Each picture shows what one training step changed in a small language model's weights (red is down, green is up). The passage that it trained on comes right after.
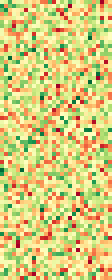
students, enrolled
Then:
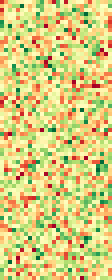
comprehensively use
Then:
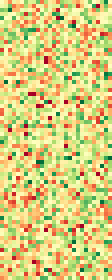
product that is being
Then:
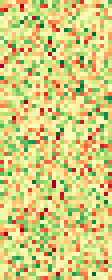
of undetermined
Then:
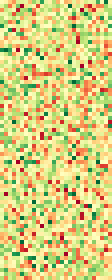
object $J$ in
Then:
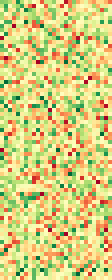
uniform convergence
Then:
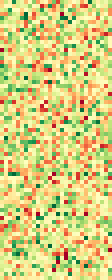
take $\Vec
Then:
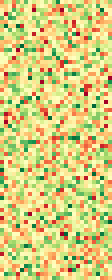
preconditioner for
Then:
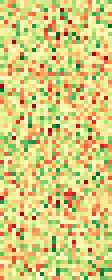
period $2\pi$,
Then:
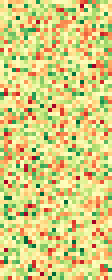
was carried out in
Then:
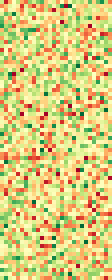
both algorithms and
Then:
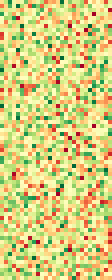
of agricultural
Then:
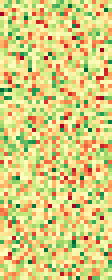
all the squarks
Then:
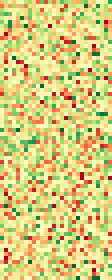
the lack of short
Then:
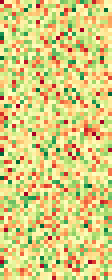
confidence interval
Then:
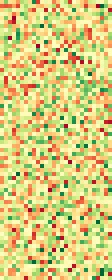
always expected
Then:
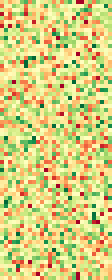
\] due to the fact
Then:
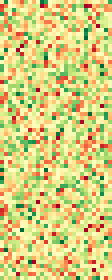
of a germ
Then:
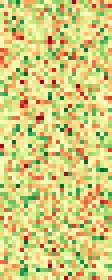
the exciton
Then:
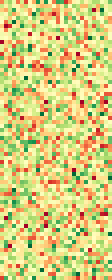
an operad $\A$
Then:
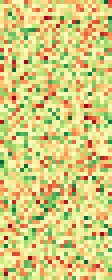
distance $L$ between
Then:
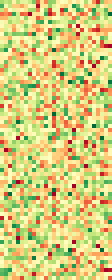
motion allows the
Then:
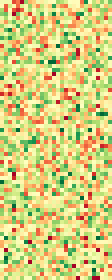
the inversion of
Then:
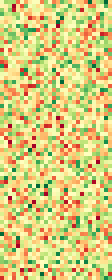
of this paper, and
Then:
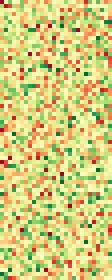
design. Point to
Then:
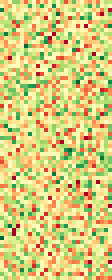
a small amount of
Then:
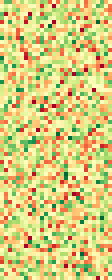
couplings while
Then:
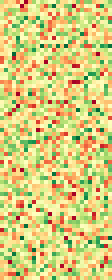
averaged pair
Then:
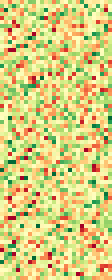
way they are not related
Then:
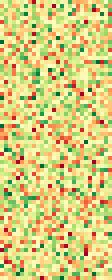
near future.
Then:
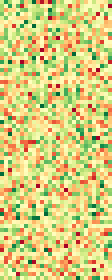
from a pulse
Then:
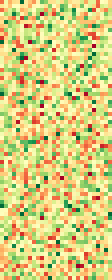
coin associated with
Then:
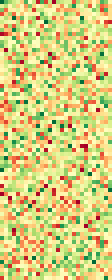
presence of 33
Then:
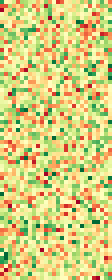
be the responsible for
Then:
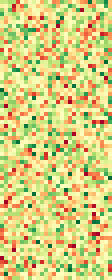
of the $R$ matrix
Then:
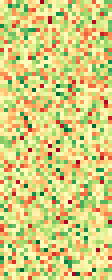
number we make it
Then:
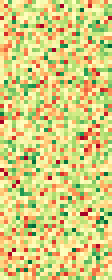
appears to be due
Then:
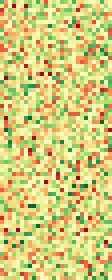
error between model and
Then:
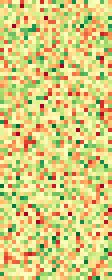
graph analysis, the results of
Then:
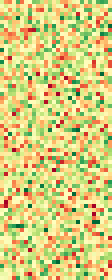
the probability for a
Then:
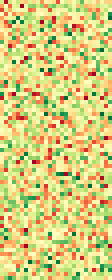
We ask whether
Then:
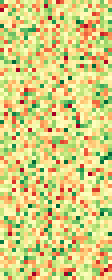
be obtained if we know the
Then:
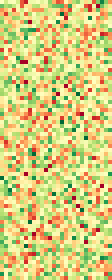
Note that $\mathcal
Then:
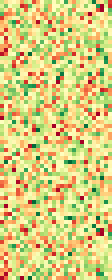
of Z.W.
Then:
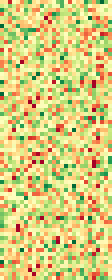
trivial application of
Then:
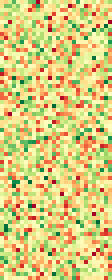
acid. On
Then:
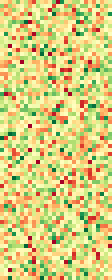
divisions ranges
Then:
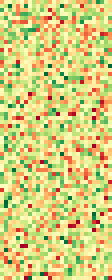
would be the description
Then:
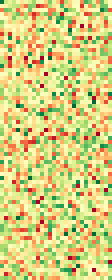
avec la convention
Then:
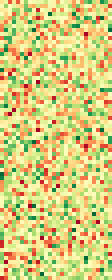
a problem. 1.2
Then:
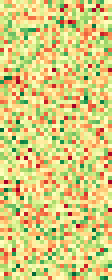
transition field, the
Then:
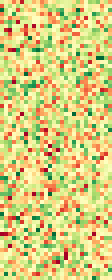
we have, in ${\rm
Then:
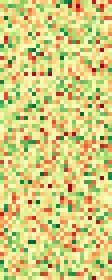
evolutionary tracks
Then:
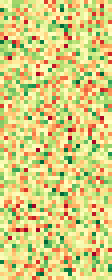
a new direction.
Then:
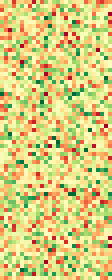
informed consent
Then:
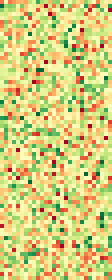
multiple competitive
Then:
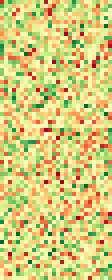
diseases and the
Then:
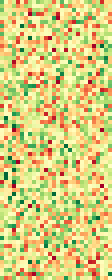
of the radial properties of
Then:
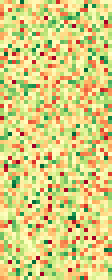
or resident
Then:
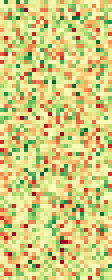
and N/H &
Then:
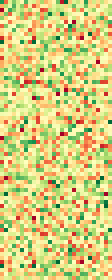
f^{\prime} \in
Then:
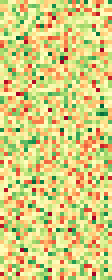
the shaded region
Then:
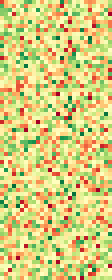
With our notation
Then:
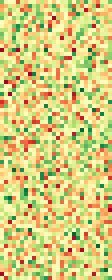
then loaded into
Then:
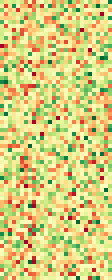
any level” exposes
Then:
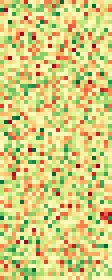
a simple method of
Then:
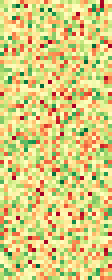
and finally lack of
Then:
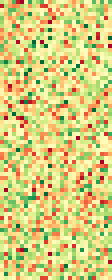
short note is the
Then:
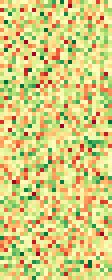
UV image.
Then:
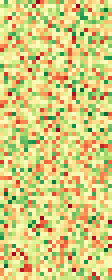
lobule width
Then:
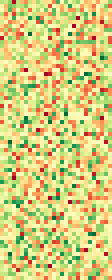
members of the first
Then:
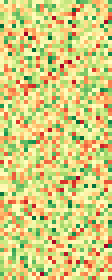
map which showed the
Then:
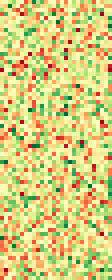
parameters. Based on the
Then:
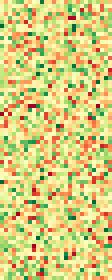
control objectives.
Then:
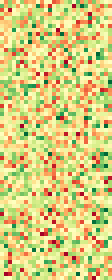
resources through the use
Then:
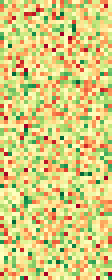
m$. Therefore, the
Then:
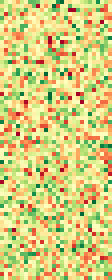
overcome this, we
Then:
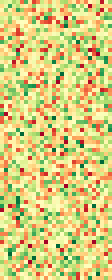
of chemical
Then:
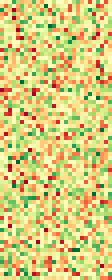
sun on a black
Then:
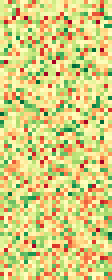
certain category
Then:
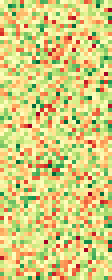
Intention among
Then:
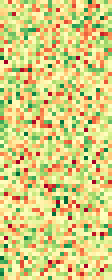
tensor $\sigma$
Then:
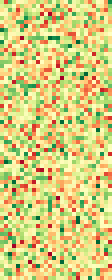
and construction to modern
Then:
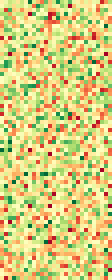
has been measured with two
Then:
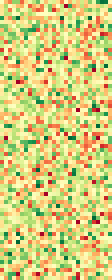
the initial condition in the form
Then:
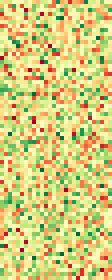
over a scan) in
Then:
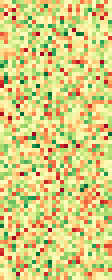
and black hole
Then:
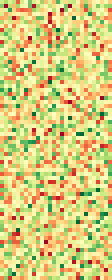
cannot live without
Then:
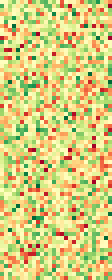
it was constrained
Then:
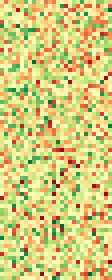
finite extensions of
